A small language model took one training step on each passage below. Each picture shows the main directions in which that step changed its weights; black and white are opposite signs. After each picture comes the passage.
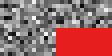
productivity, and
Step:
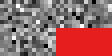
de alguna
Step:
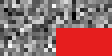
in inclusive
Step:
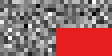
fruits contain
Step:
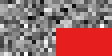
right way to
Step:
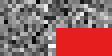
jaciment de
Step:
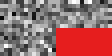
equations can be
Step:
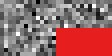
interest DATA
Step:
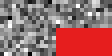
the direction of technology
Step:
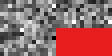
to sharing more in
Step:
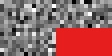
4). It can
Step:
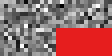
excess of
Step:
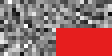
are managed through
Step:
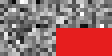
we apply it
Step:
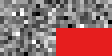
Kadar 3
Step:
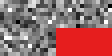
have an associated solar
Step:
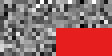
direct conversion of
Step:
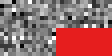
como individuales de
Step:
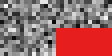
la declaración
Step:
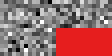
have focused on the
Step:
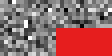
arresten van
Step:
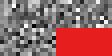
of Biodiversity
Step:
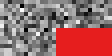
this examination is
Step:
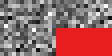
largest lag
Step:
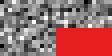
pruebas que
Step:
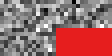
and traditional IB
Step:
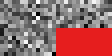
does not systematically
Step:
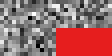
involving high
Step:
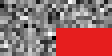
smart infrastructure,"
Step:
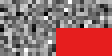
brown residue
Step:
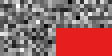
Xulosa va
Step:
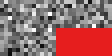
plant cover, the
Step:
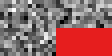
de por qué
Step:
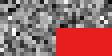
has received funding
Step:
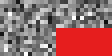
due to elision
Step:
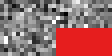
public realm in
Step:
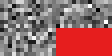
coleta das
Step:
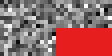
the brain and
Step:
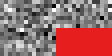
resulted in
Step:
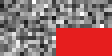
use mainly
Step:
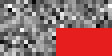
on the improvement
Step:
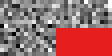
technologies comparables
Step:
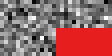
büyük oranda
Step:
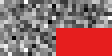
transição para
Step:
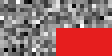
medicine. The
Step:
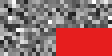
identities and the
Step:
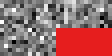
disciplinaire de
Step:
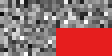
их участие
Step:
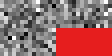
at the wing
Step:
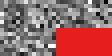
mm = Fr.
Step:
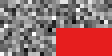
to find the
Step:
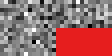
usullari 23
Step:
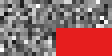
of Scots
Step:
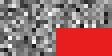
chest pain
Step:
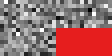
single hidden
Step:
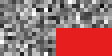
helping students achieve
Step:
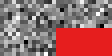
- aPTT
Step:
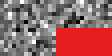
it can be obtained
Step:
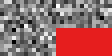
estudios de
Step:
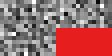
DataCite community
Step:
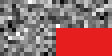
the number of
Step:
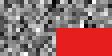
Dental caries
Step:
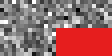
this process,
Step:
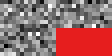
only element of an
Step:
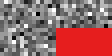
de Oliveira
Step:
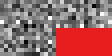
Такий стан
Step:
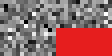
stated as
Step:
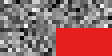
to analyse and
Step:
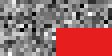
but also made in
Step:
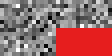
of extreme
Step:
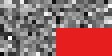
complex; using new
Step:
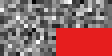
use technology in their
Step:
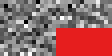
terminated at
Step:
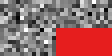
and properties of the
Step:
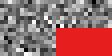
faqat texnik
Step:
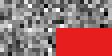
related study, the
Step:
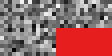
Gamay -
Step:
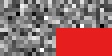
ketones and
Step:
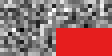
fastest in the
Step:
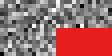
protection: The
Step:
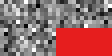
to bind to
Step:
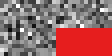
assumption about how
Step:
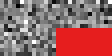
kiradi va
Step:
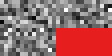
brain in
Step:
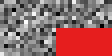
chama de
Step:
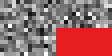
given the same input
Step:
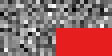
affix ACC
